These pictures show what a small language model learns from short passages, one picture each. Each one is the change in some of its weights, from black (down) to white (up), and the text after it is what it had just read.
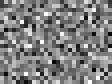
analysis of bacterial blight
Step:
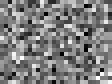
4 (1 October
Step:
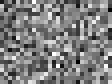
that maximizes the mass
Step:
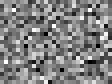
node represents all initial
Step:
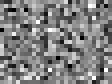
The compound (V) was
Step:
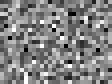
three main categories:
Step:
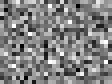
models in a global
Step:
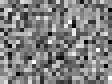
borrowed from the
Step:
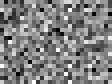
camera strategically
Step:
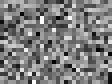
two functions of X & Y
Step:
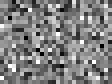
as disease control,
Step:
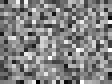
under the relevant symmetry
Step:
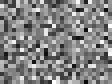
and the emergence of
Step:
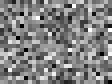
(franchise) has
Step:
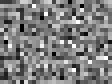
Appendicitis -
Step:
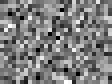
operate. 3.2
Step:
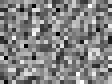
identify from our data are
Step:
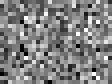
closure technique
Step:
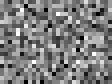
solutions from the urban
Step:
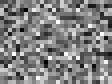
it decreases for the high
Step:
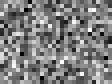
of subreddits with
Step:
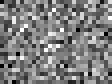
should be really different.
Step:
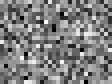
S3). The observation of
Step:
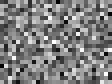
the chains, a
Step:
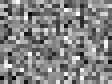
substantially reduced
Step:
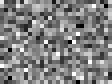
The output element, a
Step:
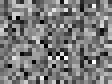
It is argued in
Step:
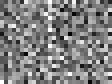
TKG-22 for
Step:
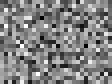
The results validate the
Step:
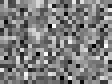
WP leaders - including the
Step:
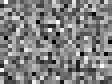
or decrease of pressure
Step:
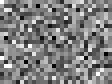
storage material *(to
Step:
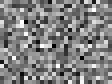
between two roads that
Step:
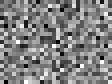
as a possible add-on
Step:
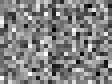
3.5% decline in
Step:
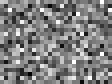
pairs of decays
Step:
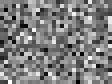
[8] addresses the
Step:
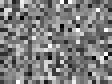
the minor axis of
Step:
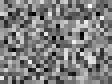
band) emission (b)
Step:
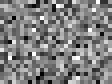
and Source–Info
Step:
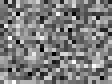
Vela X-1 are
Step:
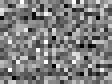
charge $q$ (for
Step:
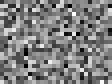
of decoding strategies
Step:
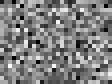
rigorous definition
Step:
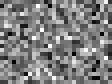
in the line element for the
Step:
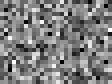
presented in this paper.
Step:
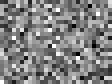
the potential to generate an
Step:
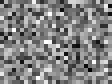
algorithm highlighted that
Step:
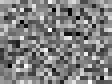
brush before
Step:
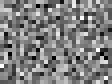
electromagnetic field. An
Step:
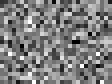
The new $\C2$
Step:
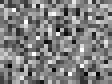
this behavioral aspect
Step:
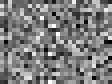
Nordlund, K.
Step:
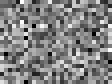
and constants $A=
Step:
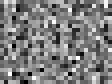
prompt learning has demonstrated
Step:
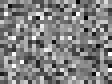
code block length
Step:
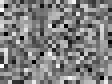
\pi_n)$, to mean
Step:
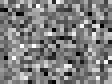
Additional file 1 Table
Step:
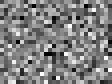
3.4 Variables for
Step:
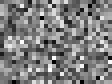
the Real Loss
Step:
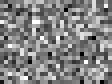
show the phase diffusion constant
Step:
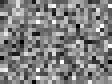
most polar solvent of
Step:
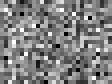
shallow aquifer
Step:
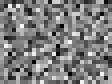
Hilbert Problem
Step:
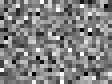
performance of the proposed algorithm.
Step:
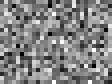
through a spin polarized
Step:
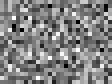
\rightarrow -\infty)
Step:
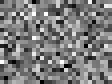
of Pitch Fork and
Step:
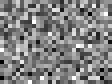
evaluate a loss that
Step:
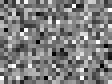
education; - integration
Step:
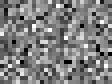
and P-frames in
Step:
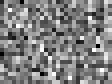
was written in the form
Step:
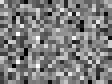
Concept of Spatial
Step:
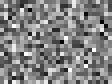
coupled plasma mass
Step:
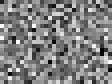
of physical bonding.
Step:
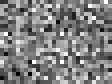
the available transfer
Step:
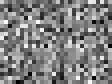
with thin lines the region of
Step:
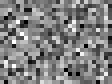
3rd and 5th order
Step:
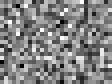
closing sweat
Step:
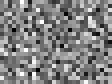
has given a lot of
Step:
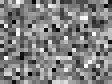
solver in mind to design
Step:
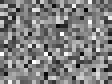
of public displays in
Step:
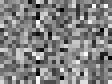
further context for interpreting
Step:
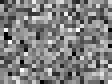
that in the lowest approximation
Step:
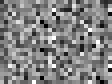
E-HRM has been
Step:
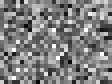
The system's dynamics does not
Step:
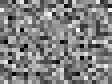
and $D$ that are
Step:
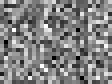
to assist the ship
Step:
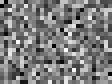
1D GPEs
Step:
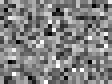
the reciprocal network,
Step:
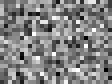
presents a practical
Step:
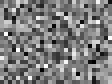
mass of the particle), one
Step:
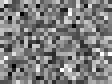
rather poor. In
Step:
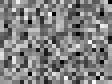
software development approach
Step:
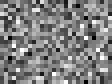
of what these will look
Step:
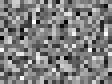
research in artificial
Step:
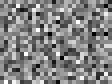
proceed along the same lines
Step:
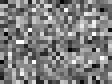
the carbon fibre
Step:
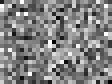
cloud models, while
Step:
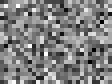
each device has different data
